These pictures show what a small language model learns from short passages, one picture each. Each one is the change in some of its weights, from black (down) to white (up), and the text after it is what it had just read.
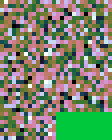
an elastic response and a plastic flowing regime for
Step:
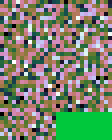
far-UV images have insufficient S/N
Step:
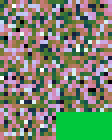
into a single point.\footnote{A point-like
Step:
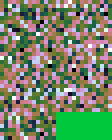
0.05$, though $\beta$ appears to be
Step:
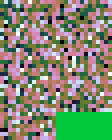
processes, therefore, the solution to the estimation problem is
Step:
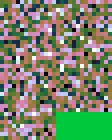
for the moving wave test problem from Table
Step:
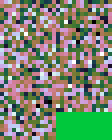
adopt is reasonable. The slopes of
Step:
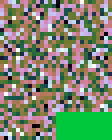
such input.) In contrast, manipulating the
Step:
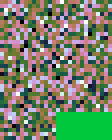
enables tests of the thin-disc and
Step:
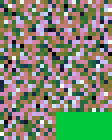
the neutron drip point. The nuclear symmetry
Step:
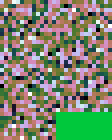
We report the progress to date in using
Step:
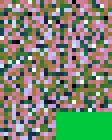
of the {\em tactics set},
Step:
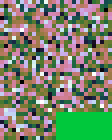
to be representative of future survey sites.
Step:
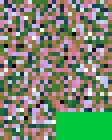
to provide the proper amount of `dead
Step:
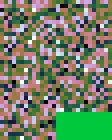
created their accounts in 2022) fit into the
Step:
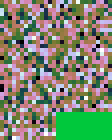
two objects, and get the rate $\propto
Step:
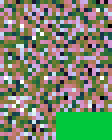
one at these operating conditions). The length of the
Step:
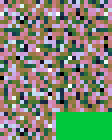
give rise to \begin{equation}
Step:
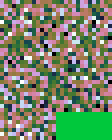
exhibit a log-law behavior above the
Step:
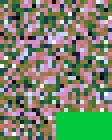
the Bethe ansatz solutions, to obtain the
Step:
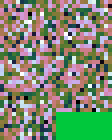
The b-axis resistivity was measured using a
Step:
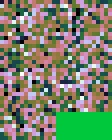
t) \\ \cos(kx\mp\omega
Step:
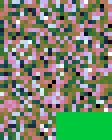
it is the same spectrum as shown in figure
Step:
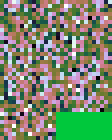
droplet, where $F_0 =
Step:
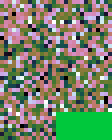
is within a narrow frequency range 11.37 kHz
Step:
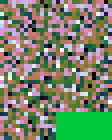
potential failure point, the human was 1.97
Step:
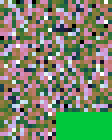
same residential house by using simulation models of
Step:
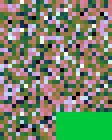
from space using high-energy photons detected by the
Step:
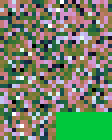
for impact pressure 0.15 MPa (black)
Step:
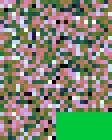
\to \infty$. They are well-defined for
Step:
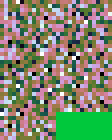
TWFE estimates ####
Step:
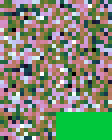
This is due to the fact that different isometries
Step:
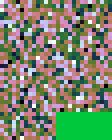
MeV, with the derivative being negative for
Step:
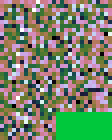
projected area is greatest). Our simulations
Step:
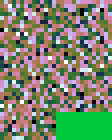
two-qubit executions (two
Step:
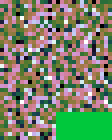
\begin{equation} p_{\tau}(x) =
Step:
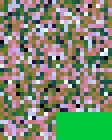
right static patch, since the sign of the
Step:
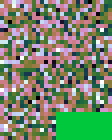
ensembles of identical phase oscillators? In
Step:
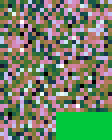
in diagnosing deterministic chaos in
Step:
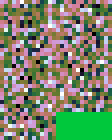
evolution of the underlying technology and the associated testing
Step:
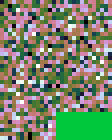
networks} \kwd{gene/protein
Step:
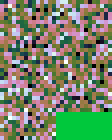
setting is novel. Privacy in distributed
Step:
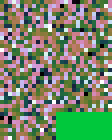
hyperbolic functions, we arrive at the
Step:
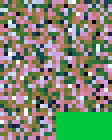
its size, we infer that Companies with similar
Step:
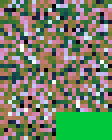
(1999) have studied a simple cellular
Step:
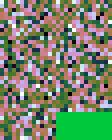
residual error into a narrower and
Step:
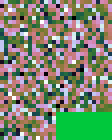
is estimated to be measurably large at
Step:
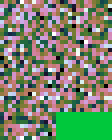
consecutive memory space as the compressed
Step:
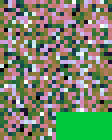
\nu}, \EEq as asserted.
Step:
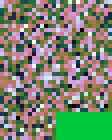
is embedded in an external medium of refractive
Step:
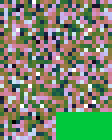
Li, Surhud More, Ken
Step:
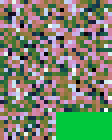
scientific impact. Modifications of the
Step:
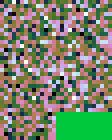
given by the tree-level Lagrangian term
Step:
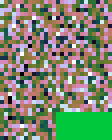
$\Delta$ is absent. For the
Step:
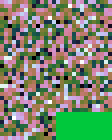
Define $\dot{\bs{\pi}}_i
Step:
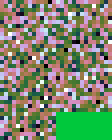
\delta r}$ where $\chi$ is the heat
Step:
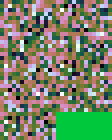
Observatory (SKAO)
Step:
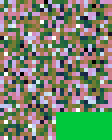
into the oscillation probability as a phase shift. For several
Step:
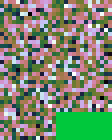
the power-spectrum of fluctuations. The open
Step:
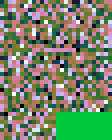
root values for $\omega_8$ read
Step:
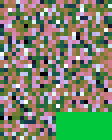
The first is the beam-energy-substituted
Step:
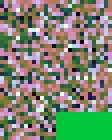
\emph{global} stability of the
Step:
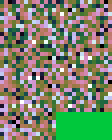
\maketitle \begin{abstract} I impose
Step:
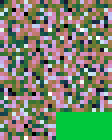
Measurements of the magnetic field above the stellar surfaces
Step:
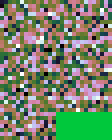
collectively as in the case of {\it
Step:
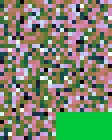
is found for the emission of the graviton
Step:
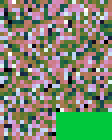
vectors with $n^D$ components, where
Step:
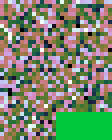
systems such as combinations of hardware and
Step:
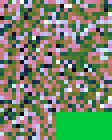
scales, while it has almost no effect on small
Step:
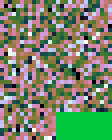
different and therefore they cannot be evaluated by the same
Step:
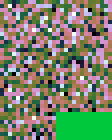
thank C. Angelantonj,
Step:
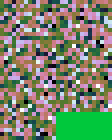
bitlines in a BLgroup equals the
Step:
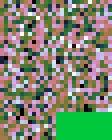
Einstein equation with cosmological constant $\Lambda$ can
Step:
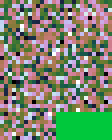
by the present model. Because at a given
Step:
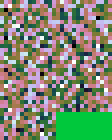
to get the classification, where all equations admitting
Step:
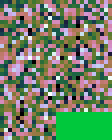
combinations of gaugino modes. Also shown
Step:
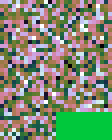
Hence, compareNode function is called three times
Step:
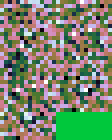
Furthermore, there are a number of open questions
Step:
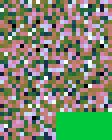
in Fig.~\ref{FigDemo}). Averaging
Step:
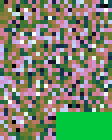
of a low but significant aperture/ratio
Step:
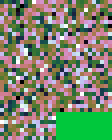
To deduce the coexistence region, the
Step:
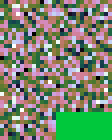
well established methods for SMC for
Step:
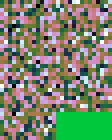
J., Oswalt T.~D., Fang
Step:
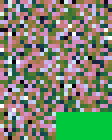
eight cases, i.e. for String
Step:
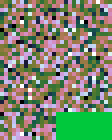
[Eq. \ref{rotonenergy}], and
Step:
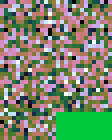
negligible at first sight, if differences with
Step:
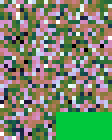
in which Higgs-like modes are located exactly
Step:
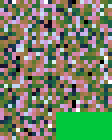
are performed in the perfect clean limit.
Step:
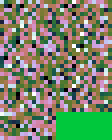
Cone' and 'Soft
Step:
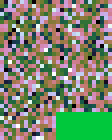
secondary maximum at $t>30$ days in
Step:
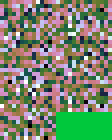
implementation of this agent is entirely open, could be
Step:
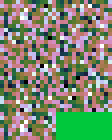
ready to show that if the Permanent polynomial
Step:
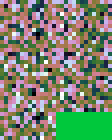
we demonstrate how it is possible to test for strong
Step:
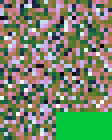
rays) are ordered clockwise
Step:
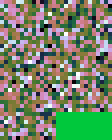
Huang, Z.; Wang,
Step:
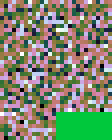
and $\Delta_0$ and it is valid both for
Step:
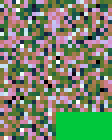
fact that there may exist falsely predicted
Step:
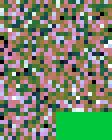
reduce insertion losses. The paper also
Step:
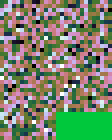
HICS irradiated indium foils.
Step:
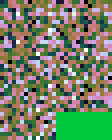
{author} {\bibfnamefont {C.~H.}\ \bibnamefont
